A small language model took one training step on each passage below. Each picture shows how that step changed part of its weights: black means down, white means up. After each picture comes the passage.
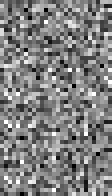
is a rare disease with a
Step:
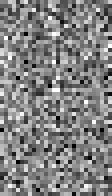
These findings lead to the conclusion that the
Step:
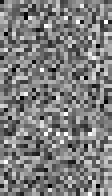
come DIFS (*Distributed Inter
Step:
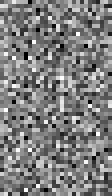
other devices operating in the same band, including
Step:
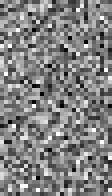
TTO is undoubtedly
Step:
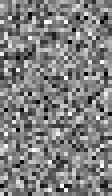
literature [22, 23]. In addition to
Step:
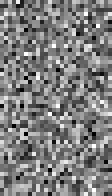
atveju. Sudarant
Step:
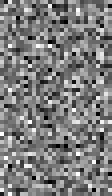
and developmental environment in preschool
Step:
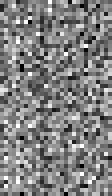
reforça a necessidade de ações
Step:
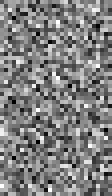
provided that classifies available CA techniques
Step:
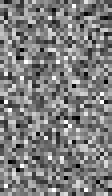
peg test according to the norms;
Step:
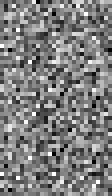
supreme high god can
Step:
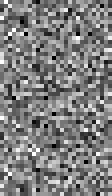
binding, binding domain,
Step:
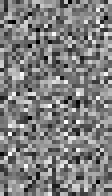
patients aged 45 years and 18 years,
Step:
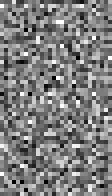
en vuestro regazo;
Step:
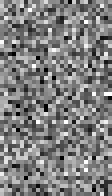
2, it is able to say that the
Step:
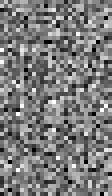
stocks with history of good performance and fundamental
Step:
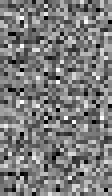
INSTITUTES AND
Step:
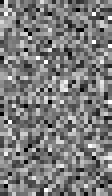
and July 2018) Provide survey
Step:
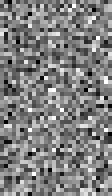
Basel, Switzerland. This
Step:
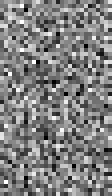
worth noting that the thermal treatment in
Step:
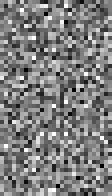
prevent, among other things, loose
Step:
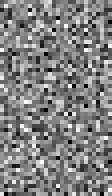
perception of 0.000, found $p
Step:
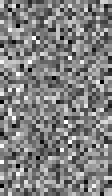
of the plant extracts For the
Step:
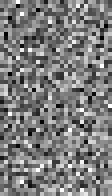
con distintas ONGs, de
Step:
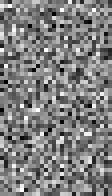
the CD method. It should be
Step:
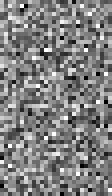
APC-2), the commingled
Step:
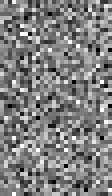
methods and techniques for teaching graphs,
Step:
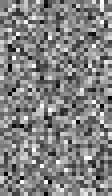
appendicitis, who were assigned
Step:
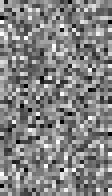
crowd under the panic situation,
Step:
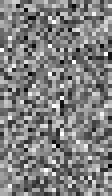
qoldiqlari hozirgacha
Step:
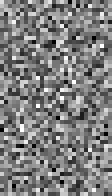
reproductive phase C. H.
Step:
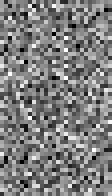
analysing observed mobility behaviours.
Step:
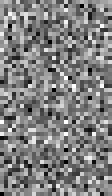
does it help in developing healthy
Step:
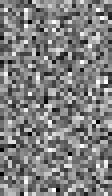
coeficiente de atrito do
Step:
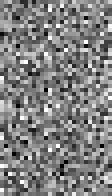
(2002). Diffusion of
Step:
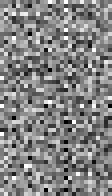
behavioral patterns, personality, values and
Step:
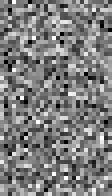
difficult. This is even more challenging when
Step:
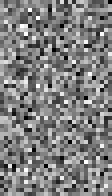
2—3 o‘shish
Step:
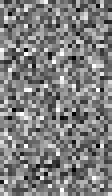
manganese dioxide is allowed
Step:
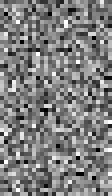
in cities and towns in
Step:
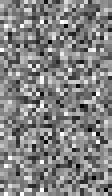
investment, technology development-transfer,
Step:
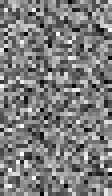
enterprises. For example, many international
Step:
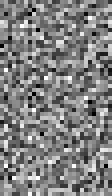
PCOS are obesity,
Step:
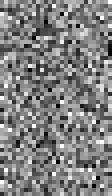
ham shaxslar, ham ijtimoiy guruhlar
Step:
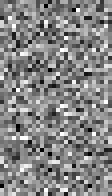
company's leadership effectively manages the business challenges
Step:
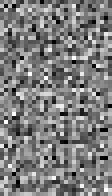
era que en el país no se
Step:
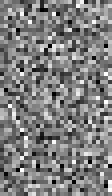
dall'Unione europea
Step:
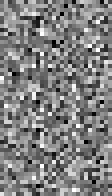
особенности борьба с
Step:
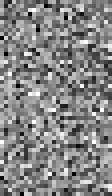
rotations. In our research,
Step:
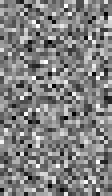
туризма на островах.
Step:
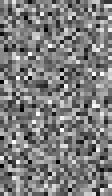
shakllantirish orqali ta'lim muassasalari
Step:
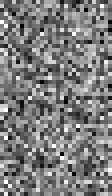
oladigan malakali kadrlar
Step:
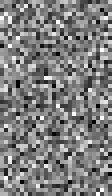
a chaste wife had stood on
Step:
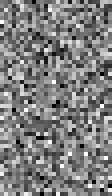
discussion. Jared Lyle,
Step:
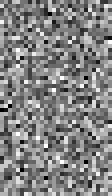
accuracy need to be expanded to enhance
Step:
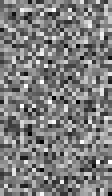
юртлари ва штатда
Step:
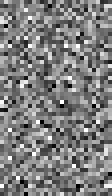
for an integrated, multidisciplinary approach
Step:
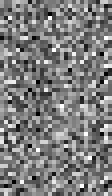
results, which is an integral part of any
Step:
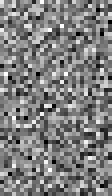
Savage, B. Clot,
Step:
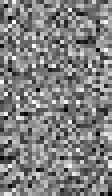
принятии решения о
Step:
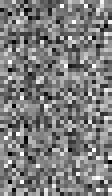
OF THE SIGMOID
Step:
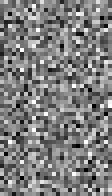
срок полезного использования при
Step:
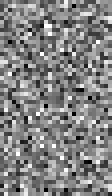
rotation, a weak mean field, but
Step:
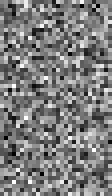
para lo cual se proponen como una
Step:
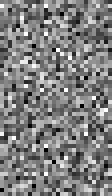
with economic growth. The S3,
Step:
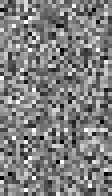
комплекс лечебных,
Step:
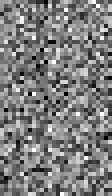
Diomedes [46]. In his
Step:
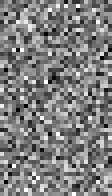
of common data analytics workflows,
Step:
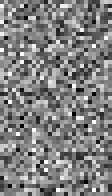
value. In summary, current research
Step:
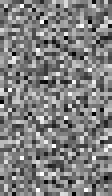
in the low aspect ratio pores, but
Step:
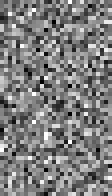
Avenger 400. Prior
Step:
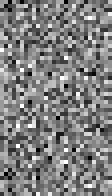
them, it will have to take a
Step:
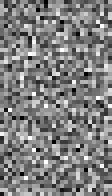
I know how artificial intelligence recognizes the real
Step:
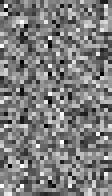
davlat Pedagogika Insituti Ijtimoiy
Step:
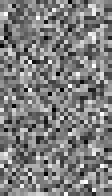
Arduino microcontroller to monitor
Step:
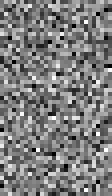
time increases the yield due to suitable environment at
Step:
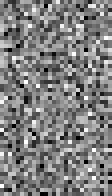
fuselages has been investigated in Europe
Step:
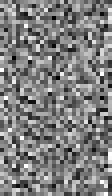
ta bo'lishi kerak.
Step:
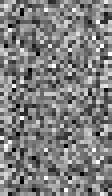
маҳаллий иқлим
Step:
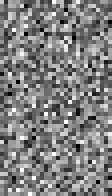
Sponsoring Organizations of the
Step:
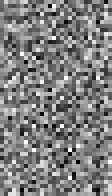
сиёсати одатда
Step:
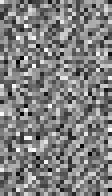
to provide all mineral contents.
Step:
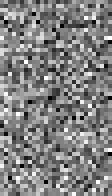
materials according to their fire resistance, as
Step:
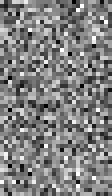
P. Douek. CT
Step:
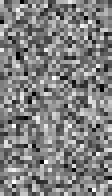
of theoretical knowledge; - to correctly form
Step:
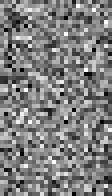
tank operators, the instrument is divided
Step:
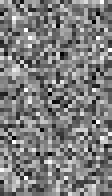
variedad de motivos presente en
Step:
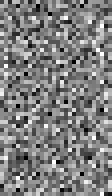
survey, this data was adopted through the question
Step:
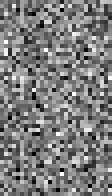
It was approved by the Government of India
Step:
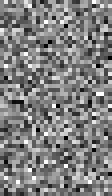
así como a la sanidad
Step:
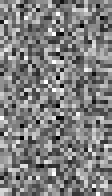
jay sıyaqlı panje
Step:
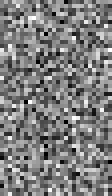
skills in using ICT packages to teach
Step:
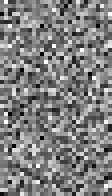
permitted amounts, with an emphasis
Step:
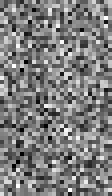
depois que os preços da
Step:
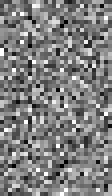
(Волювен) в
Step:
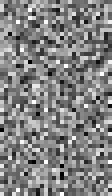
2018 under the Birds Directive
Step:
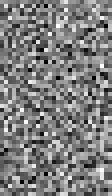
taxes, stock price,
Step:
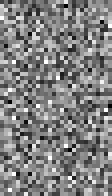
o'g'li Hududiy
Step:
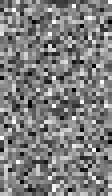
el ámbito de la vida que
